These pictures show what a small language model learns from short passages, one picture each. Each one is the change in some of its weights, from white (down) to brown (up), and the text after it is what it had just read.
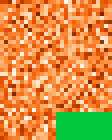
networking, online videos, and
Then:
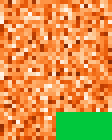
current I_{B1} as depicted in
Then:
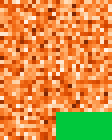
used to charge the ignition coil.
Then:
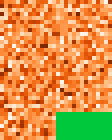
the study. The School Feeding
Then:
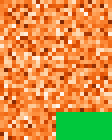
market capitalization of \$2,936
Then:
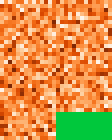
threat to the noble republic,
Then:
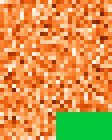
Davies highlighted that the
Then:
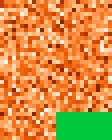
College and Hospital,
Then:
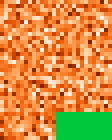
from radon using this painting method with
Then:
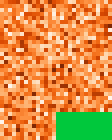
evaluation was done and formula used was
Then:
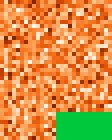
BS RF codebook,
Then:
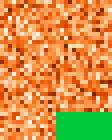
\phi(M)$ such that for all
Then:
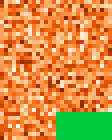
harvesting), which further prompts
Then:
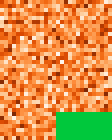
the standards of transnational accreditation
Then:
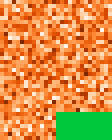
tools in monetary policy. The
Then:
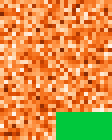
many zeros but is still quite
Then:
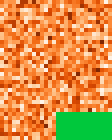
of electrical engineering, university of
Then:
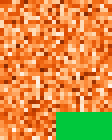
this article, we reviewed the
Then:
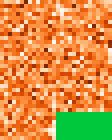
within the temperature range of 180-220
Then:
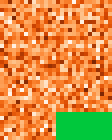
restore glucose metabolism within
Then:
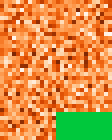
(categorical, 0 = no, 2
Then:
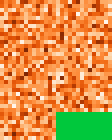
the last few decades are of significant
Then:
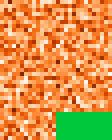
help to implement the findings of the audit.
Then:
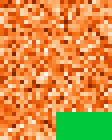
GNP, intensive competition
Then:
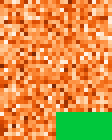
interactions and quantitative effects on the
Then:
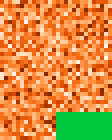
of the *matrikas* produced
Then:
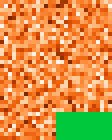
L1- L5 and each vertebra
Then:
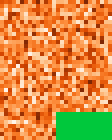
and Fair Elections:** The court
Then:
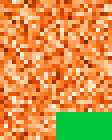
erg/s, where M_{BH}
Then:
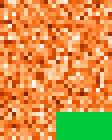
level of 2%. This type of inflation
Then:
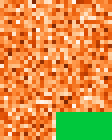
is so important and data owners have been
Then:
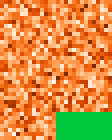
Assessment of Audio Source
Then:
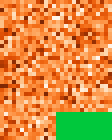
Memory: The Real Story in
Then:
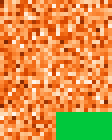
developed in Python. At the heart
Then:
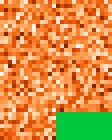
MJ and RM wrote the final
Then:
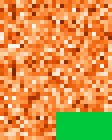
= Minor constraint and
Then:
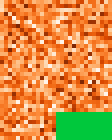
the 2020–21 budget allotting only
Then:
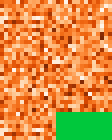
the initial boundary value question. We
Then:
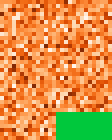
tool can be flexibly applied to
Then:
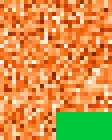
plane to the ellipsoid at the
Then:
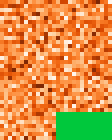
into packets of six bunches
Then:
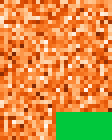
graph also lies in their ability to
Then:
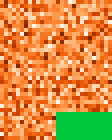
next to it “Daily” or
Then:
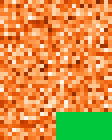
very important to systematically carry out
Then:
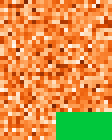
studies on the association between pre-existing
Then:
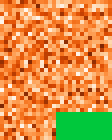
of banks: new evidence from market power
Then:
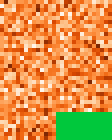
eliminate repetitive and
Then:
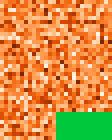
the mental states were similar regardless
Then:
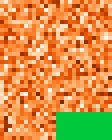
'domestic'. The questionnaire
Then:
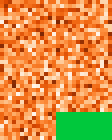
thermal properties. Hence, surface treatment
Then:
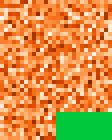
and pyridine in ethanol
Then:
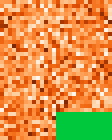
in Rwanda - ii. To
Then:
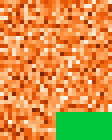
across various academic subjects, which is
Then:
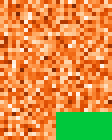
designated for that purpose, also by a
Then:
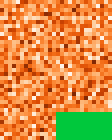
is conservation of energy, i.e.
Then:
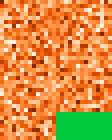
blood-Buhari 15th may,
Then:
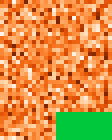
interest; and motivation to rate students'
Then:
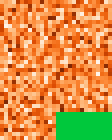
and results. In case of primary data Chi
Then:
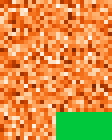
Judd RM, et al.
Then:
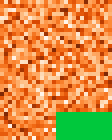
high computing capabilities are basically associated with
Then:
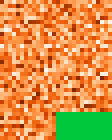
included making patients feel like they were
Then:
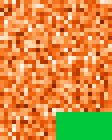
that avoids assumptions about gender
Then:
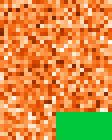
Metallurgy, Ss.
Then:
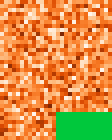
are minimal changes in genetic
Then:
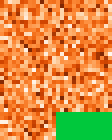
trap / day. Most of the species
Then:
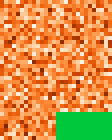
logic (FL) by up to
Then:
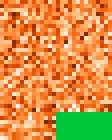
and SM values were scaled and centered
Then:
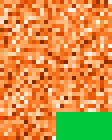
account the noise of phase induced
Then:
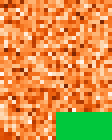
Cecabase[®] to
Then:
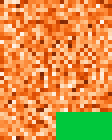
was recommended, among others, that
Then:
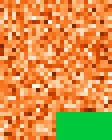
serves as a useful diagnostic tool
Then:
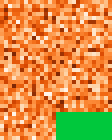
it may have substantially solidified.
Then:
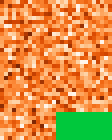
a safe topic for a conference for
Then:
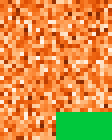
Y; expected conditions = Z; listed
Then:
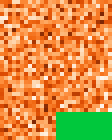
clinical effectiveness of health loss
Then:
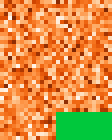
*Anopheles* but often participants
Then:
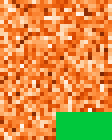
CAPSU as Basis to
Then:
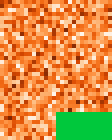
Hong Kong Consultant,
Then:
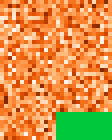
advantages of distance education available to all participants of
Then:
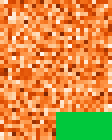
Cochlar, T.B.;
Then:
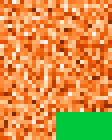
process of inserting tags in a
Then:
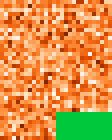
and reuse of the communication waveform
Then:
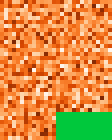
via a UHF radio
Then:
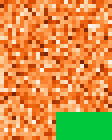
B Std. Error Beta
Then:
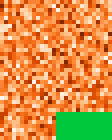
hours. This study will be followed by
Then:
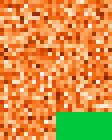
into a directional crack in the form
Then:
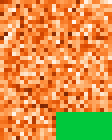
To be included the research will need to be
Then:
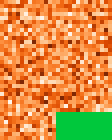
and achieve long-term sustainability.
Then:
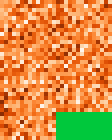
without spontaneous healing of
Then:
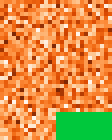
Kenya. *Front Vet
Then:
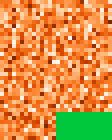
blue R-250 was used for
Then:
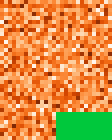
various α -CD concentrations to investigate
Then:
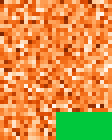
appear completely or on teeth that
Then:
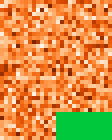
case, stand for identity differentiation and
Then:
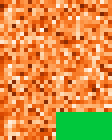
These tunings were chosen for their
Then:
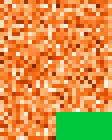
Gobiidae, to name a
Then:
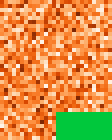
patients with questions that why I have been
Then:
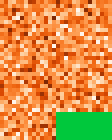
Gard Thomassen (UiO),
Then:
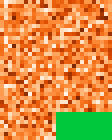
(namely, commissioned directly by
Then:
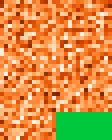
during training. The MATLAB
